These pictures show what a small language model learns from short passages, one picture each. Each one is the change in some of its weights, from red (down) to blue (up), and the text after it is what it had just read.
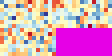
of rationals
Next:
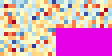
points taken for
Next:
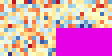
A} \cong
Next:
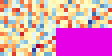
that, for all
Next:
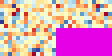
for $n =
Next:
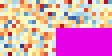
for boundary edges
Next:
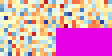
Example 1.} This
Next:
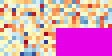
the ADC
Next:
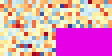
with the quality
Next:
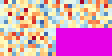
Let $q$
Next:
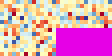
- |\nabla
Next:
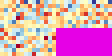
to a saddle
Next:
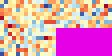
is non-trivial
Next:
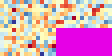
$A$ not
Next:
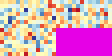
closure of each cell
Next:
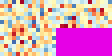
homomorphisms into
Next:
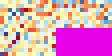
operation may be
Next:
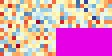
a strong form of
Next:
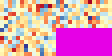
and the obtained estimate
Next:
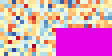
analyzed for
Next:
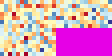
general case, fix
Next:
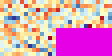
pressure as
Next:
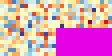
first consider maximum
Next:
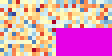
operational planning
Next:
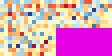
whole structure.
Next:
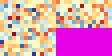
& \lesssim
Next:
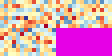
a constant satisfying
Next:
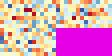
Then any eigenfunction
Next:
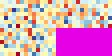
projective modules of
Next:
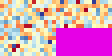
in theta functions
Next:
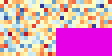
strain tensor
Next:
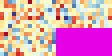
by an implicit
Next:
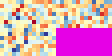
over $K$}
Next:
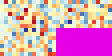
$b$ satisfies
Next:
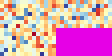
algebra ${\cal
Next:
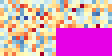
true. In
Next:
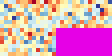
of rows and
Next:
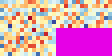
asymptotic variance}
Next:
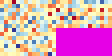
\item a vector
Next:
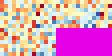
spaces which satisfy that
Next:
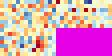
$\sigma$. Now
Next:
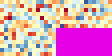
trivial, and so
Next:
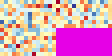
one node of a
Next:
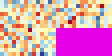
suppose that the
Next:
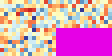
surface area.
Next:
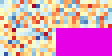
the straight-line
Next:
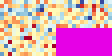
tend in
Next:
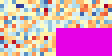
is a sequence of
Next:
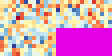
to Algebra
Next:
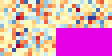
to extend this to
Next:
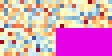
such values of
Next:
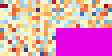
is the distribution of
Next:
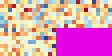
in the signal
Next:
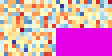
the proof given in
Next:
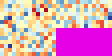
strict linear order
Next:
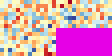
no factors other than
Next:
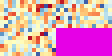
and use instead
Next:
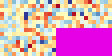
set} $\bar
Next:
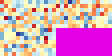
studied in a sequence
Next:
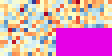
occasion of
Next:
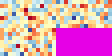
gives the motion
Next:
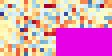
We begin with the
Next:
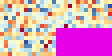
homogeneous half-space
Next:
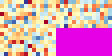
convert between these
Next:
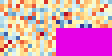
Bonk and
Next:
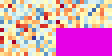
projection independent of
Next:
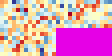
(with the number
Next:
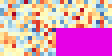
If $E$
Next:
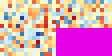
a smooth boundary.
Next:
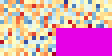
the sense of
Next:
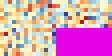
are related by
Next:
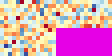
at zero. It
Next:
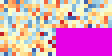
many connected components for
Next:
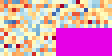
on a log
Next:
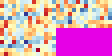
singular values of
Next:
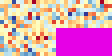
Wigner equation
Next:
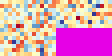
form the category
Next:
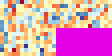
determines the value
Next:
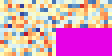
: slope
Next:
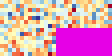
can be related to
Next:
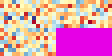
a model studied by
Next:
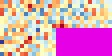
of the vertices in
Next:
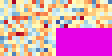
Given two words
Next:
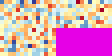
Maps on
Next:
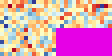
and Research
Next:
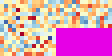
the simulation.
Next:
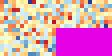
depend on unknown
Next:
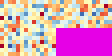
is still an
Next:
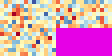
a positive short
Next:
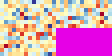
equality if and only
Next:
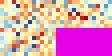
\def \H
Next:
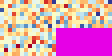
% % Let us
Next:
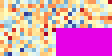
$\\ We now
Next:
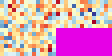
composed of
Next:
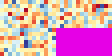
and $\psi$
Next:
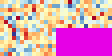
,\dot y
